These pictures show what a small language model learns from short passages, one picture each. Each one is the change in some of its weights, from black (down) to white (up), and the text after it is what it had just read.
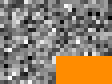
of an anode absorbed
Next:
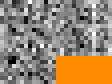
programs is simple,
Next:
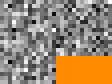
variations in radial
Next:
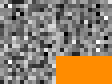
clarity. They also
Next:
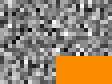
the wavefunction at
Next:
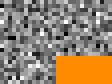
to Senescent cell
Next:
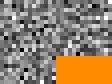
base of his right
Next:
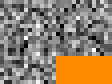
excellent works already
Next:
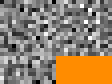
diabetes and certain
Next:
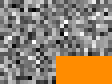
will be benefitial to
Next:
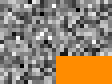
for for (theta:
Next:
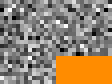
radiation receivers, the
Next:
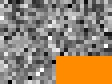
more studies. Table 7
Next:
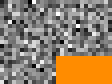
first, prone position
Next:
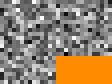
Similarly, I assume
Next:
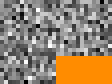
supporting the Enel
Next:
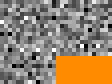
display screen, followed
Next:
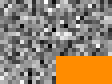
objective (63x,
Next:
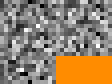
of the Galaxy,
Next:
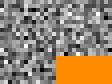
is a crude approximation,
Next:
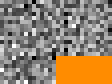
In the context of England
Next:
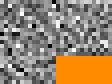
ulcer was covered
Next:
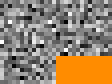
10. I am self
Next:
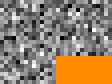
shown in Table 1. The
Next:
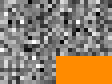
Chinese Government
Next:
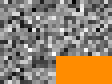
groups. And although
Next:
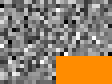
to have a fairly
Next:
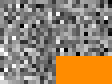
All authors confirm their
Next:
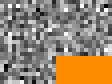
M. Durga
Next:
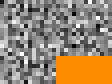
the two models, expressed
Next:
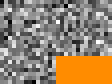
Plus microscope
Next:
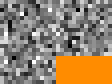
and viscous properties.
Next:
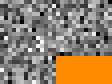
proposing refinements
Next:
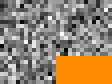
Itau (all in the
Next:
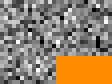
in sufficient detail -
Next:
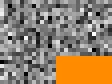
narratives to structure
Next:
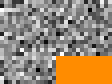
R}(\lambda ){\rm
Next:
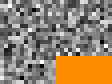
of bio-active
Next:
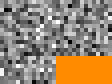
ferry accidents
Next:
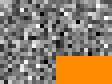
could also be remnants
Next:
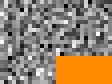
and pre-marital
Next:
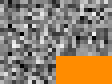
is a case of either you
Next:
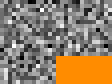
power density of Intan
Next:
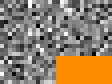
by hackers.
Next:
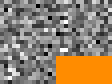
matter using a clock
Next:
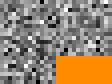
Total (t ha
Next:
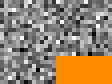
David Stones
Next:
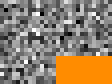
only consider part of the
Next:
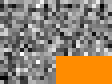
stellar objects have been
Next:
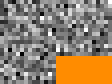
With $\kappa=0$,
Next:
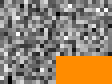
a Mild Cognitive
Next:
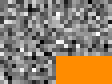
elimination step, setting
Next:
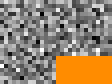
Despite considerable economic
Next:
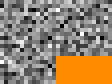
is characterized by the
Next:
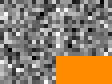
costs. Modular systems and
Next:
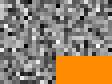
joint space, we use
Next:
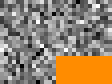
come from, and how
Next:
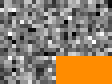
Dispenser The
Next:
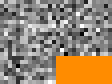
GRAND experiment.
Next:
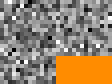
food, the perception
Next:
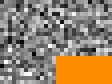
trials of baseline
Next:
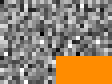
the only assumption of
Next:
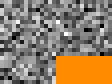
involving citizens
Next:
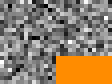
it becomes complicated to
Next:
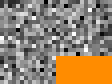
reduction} We use spectra of
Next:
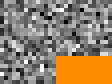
diffusion constant for the
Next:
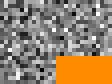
enable on-chip
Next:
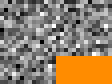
surface. The total magnetic flux
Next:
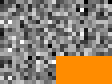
polarize the proper initial
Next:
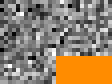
bursts ---
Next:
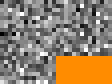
systems with estimated total masses
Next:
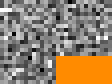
Category Luminal
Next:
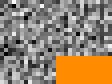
the study participants accepted the
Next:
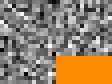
the results of fieldwork
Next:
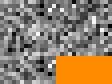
kft knots C
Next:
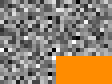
i.e. $\langle
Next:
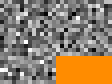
been eliminated.
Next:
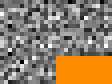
interestingly, the numerical
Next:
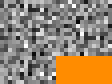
the imaging array,
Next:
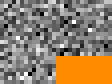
spinorial derivative which
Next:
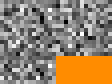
Hence the drug
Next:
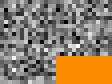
continued for further 10
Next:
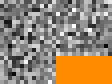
acid trajectories.
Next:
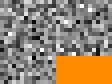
was found in 26
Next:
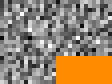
the stationary states of
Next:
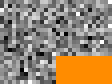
Clark is an
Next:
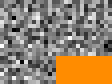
assess observationally these sources
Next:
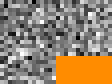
videos considering both
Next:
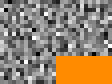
the test score and the
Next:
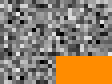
clock cycles. For
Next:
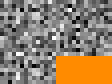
can accelerate this process.
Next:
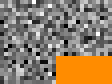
are briefly discussed
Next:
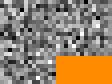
with the associated statistical error
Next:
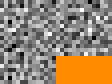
In such situations, the
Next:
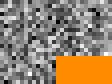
sorbent material.
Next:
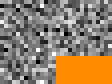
inference problem to type
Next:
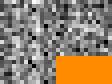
present work investigates the
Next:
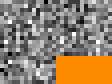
obesity can be
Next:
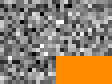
not the root cause
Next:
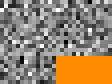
specialist). At the second
